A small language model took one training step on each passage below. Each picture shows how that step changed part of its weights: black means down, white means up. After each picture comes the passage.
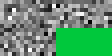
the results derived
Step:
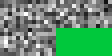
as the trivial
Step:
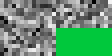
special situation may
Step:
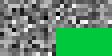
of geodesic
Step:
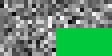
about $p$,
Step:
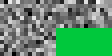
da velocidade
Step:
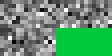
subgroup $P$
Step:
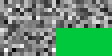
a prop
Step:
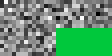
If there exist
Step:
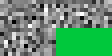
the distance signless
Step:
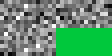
cecas de
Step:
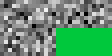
\vee d$
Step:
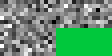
hurmat va
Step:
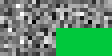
the prior density
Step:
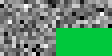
structure. The
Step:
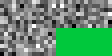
create a
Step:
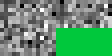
code uses
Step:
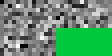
\[ 0\longrightarrow
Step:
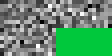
universe test and
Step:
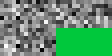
is a natural
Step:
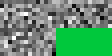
the functional
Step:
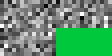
our paper both
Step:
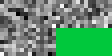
changepoint detection
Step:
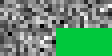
a physical
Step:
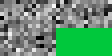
to some boundary component
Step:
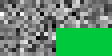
implies that some small
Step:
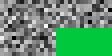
and bulk
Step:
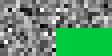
em diário
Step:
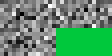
gauge field
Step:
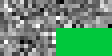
cases of real
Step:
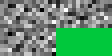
order $n$
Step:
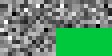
ela, mas
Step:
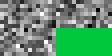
und Peter
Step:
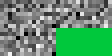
uniqueness of
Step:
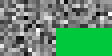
The proposed model for
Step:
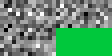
altura con
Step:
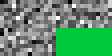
with and continued
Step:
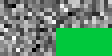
process can be
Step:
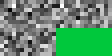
checked in
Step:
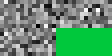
but lacks
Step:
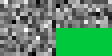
by spindown
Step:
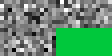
Here we trade
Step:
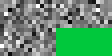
acuerdo al
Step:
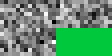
then remains an
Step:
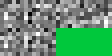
locally compact
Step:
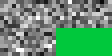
We call a
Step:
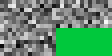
followed by a
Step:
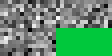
be used as the
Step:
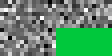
and emotional
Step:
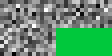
deal with
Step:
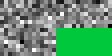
dynamics of memory
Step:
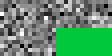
proved by Niven
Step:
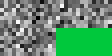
cannot be greater
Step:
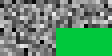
dot, at
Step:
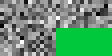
Universidad de
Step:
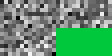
bounded domain with a
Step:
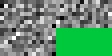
of operators,
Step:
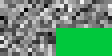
is no unique
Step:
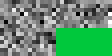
is allowed to
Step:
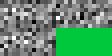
(or the closed
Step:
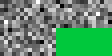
forms a probability
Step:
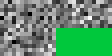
space$\ E$\
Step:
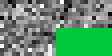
was done there
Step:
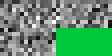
be used to
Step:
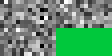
campo de
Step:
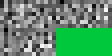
and 2. are
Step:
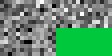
many zeroes as
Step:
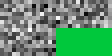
significant relationship
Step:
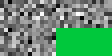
the intention to
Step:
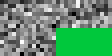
direction of the curve
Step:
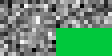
correspond to the
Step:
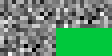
line}). The
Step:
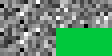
et al.
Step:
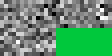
DOI -
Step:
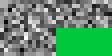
is proposed. The
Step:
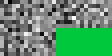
spirals to
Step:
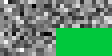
networks can further
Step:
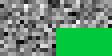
product. Then
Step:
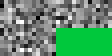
terms, and then
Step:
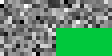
holds. If
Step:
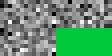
$\Gamma (\delta
